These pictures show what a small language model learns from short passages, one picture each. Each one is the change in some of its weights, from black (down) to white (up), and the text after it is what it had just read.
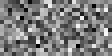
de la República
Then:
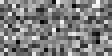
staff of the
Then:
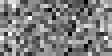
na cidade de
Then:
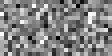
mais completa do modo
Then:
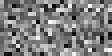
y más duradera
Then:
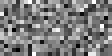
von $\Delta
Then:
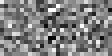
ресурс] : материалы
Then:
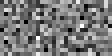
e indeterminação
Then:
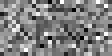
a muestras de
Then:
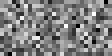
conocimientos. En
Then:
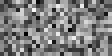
topib xalqning
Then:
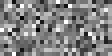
ishlab chiqilishi kerakligini
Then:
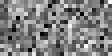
accesible, que
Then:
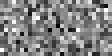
disminución de
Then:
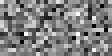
рассматривать не только
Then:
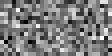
de serviço e no
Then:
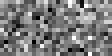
ocorreu a
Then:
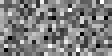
5- Eileen
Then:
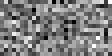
исследования является анализ эффективности
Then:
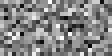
va sportni rivojlantirish,
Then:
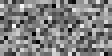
masalalariga munosabat
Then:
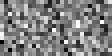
знаковую систему
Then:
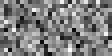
del caso de la
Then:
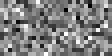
población infantil
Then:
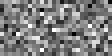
with the software
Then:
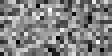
menudo Muy
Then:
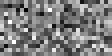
borish; -
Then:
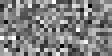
Retrieved from
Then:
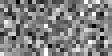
que impliquen
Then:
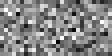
materiais para
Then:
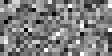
хәм оның
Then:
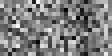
de los parques en
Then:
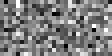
par nœud
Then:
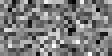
programa será capaz
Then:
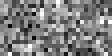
semne funerare
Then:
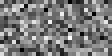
nella nuova
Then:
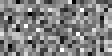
Bu - maktabdagi
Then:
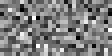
huquqiy tashkilotlar
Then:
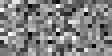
mão. O
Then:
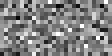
simples ponto,
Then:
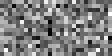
% hollarda sabab
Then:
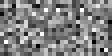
dolayı biriyle
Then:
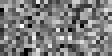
Zumrad bilan
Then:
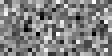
аслича ёки
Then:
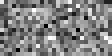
tem vantagem
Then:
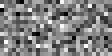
banjir rob
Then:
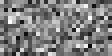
bilan hosildorlik
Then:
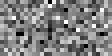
ciclo y
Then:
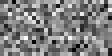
etki yapmış
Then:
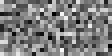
media mempunyai
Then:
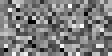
Chunki, ular
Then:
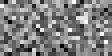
crítica é a
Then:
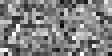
bilan bog'liq
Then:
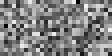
not funded by
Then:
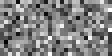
запитань без
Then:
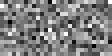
студентов. К
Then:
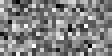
va ongli ravishda
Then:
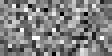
dengan perkembangan
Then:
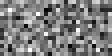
le dijo las
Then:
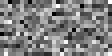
до 1 м від
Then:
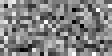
humanização do atendimento e
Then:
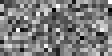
при $\delta
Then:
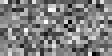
apoiar a
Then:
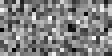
abad 21 yaitu pembelajaran
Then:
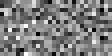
olish imkoniyatiga ega
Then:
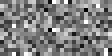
и как часть
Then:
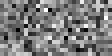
euró a
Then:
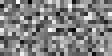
a fost distrus
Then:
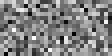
under a Creative
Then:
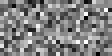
Antigen wird von
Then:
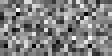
teóricas relativas
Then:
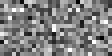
vulgaris* в
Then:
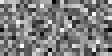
and weight management
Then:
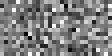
cikk... és
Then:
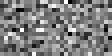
materiallar) bunda
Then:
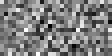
in the following
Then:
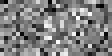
– Центральный
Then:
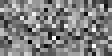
descubierto que
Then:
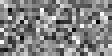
xuddi shunday
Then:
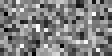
Permite identificar
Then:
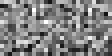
mostram reflexões de
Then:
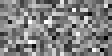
trois sur dix
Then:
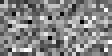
nations, cultures
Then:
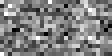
uma realidade possível.
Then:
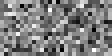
technology training centre
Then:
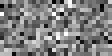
гематологии и
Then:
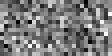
también de Corduba
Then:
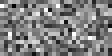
worden wären.
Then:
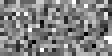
est menée dans le
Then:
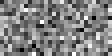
divididos por
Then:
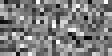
ommaviy axborot
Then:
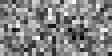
estar bien para que una
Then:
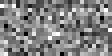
не меньшей
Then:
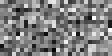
chiqarishni boshladi.
